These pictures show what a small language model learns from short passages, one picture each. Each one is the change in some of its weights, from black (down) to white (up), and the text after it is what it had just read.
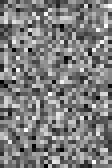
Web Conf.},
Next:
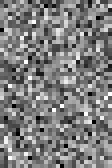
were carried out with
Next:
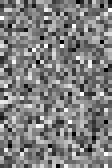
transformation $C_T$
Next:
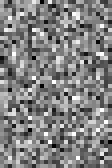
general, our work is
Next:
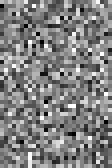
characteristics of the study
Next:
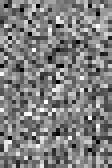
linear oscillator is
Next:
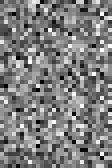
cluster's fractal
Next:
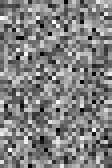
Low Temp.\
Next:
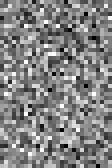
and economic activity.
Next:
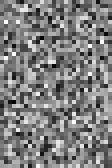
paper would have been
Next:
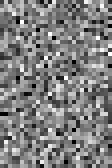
who believe that
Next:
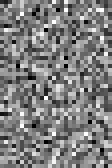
d., Lobo,
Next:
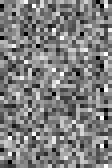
as probiotics.
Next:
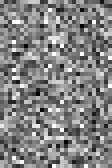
If we assume an
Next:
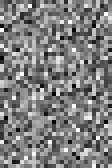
may be derived by these
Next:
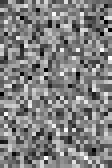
chromosphere) and
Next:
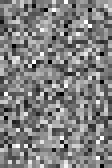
job satisfaction
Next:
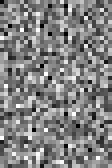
The displacement field at
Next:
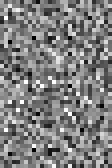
eliminated for the
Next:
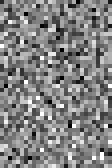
antagonistic part
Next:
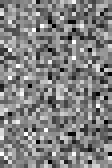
active volume between the field
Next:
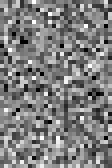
hajmining prognoz
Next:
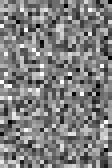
and precisely to
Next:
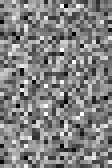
\right] \left[1
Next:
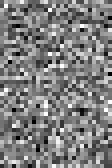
After Eve measures
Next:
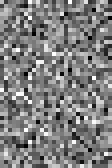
Appendix C). We
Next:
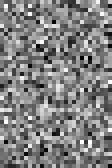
time frames and at the
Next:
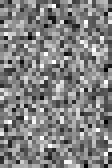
shu bilan birga
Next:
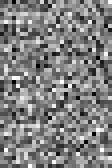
ANOS DO
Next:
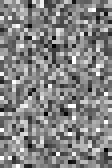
will be, for the first
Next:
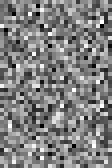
manganese ore
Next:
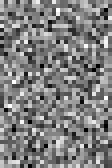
to (e): the
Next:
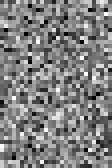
how to analytically
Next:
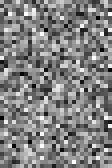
scenarios, which are
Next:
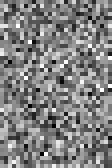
docentes visando
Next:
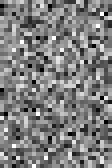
the clusters,
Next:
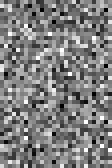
informed strategies to
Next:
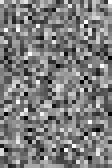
stronger absorption
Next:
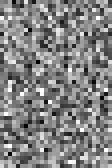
of the literature and was
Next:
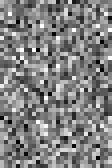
(2013), there have been
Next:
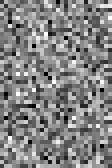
of a prefactorization
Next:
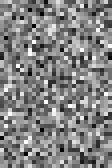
the introduction of
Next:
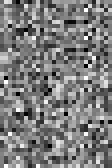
niveaus. Dit
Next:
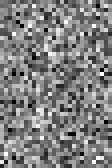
this section the case of
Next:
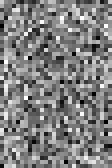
of the industry
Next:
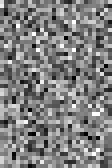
to the standard factorization by
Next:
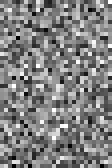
promising way to
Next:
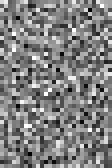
gerencial, lo que
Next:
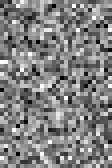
diverso possono
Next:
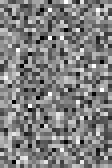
detailed in Table
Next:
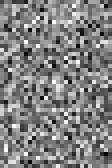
dimension $d_j$
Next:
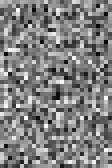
(f) Theoretical
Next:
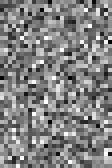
hardware, for
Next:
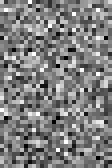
has been affected by
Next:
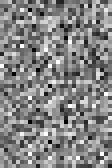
the network in the last
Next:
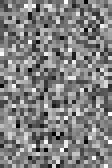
statistical tests:
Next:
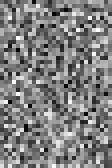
later entirely
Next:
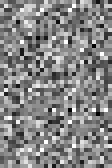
de conclusión de
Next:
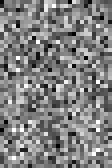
is used to diagonalize
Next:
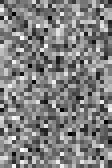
the coefficient of the
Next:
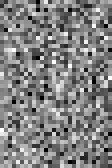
the districts.
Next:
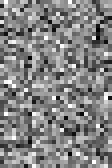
management, proof of
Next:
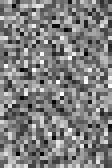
tashkil etgan.
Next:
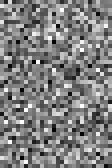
solid contour shows the
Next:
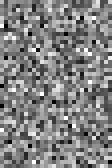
rapid and equals in
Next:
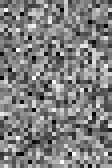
the waveform generated by
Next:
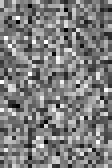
saisir, traiter et
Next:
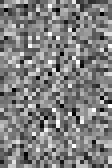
with brightness increase
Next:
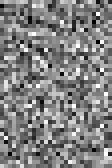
standards, transparency,
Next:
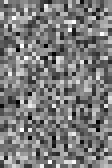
is to be used onboard
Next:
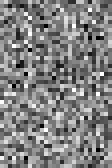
had an agenda and
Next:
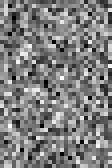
madaniyat bilan
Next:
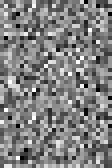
ruhiyati va
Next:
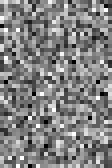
for each passband.
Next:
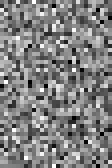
are unitary operations,
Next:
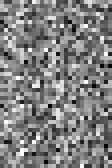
No 50 Male
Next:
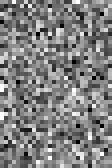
и предоставляет
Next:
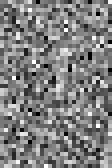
to clarify the
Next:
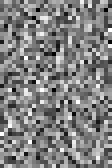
results are shown in Fig.
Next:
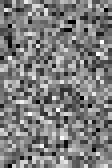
through the weak measurements
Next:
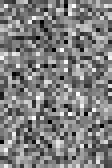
placerade på
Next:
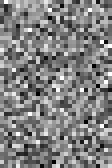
First we show if a
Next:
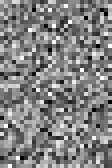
right hand side of
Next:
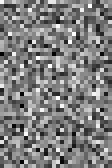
consequence of linear
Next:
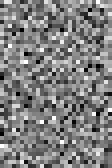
a short gamma ray
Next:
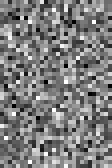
carried out on Cray
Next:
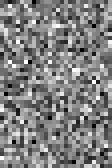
ambient signals and the
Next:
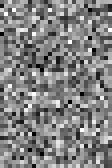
the DAGs of
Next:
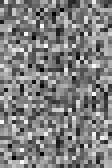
the death [1]. The
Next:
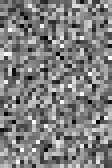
disabled learner by
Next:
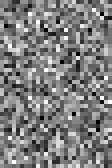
Sample D is much
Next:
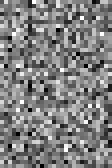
for this effect, a
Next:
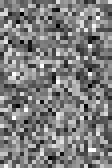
uslubini bilib
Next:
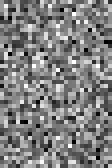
information is scarce,
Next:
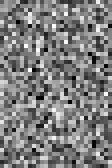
in the evacuees
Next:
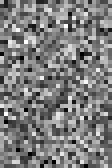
truly golden
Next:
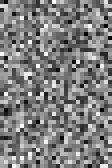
job choices.
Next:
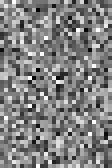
Sustain. Energy
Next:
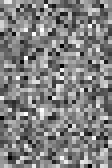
density forms and then decays
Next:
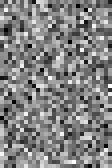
branches and two
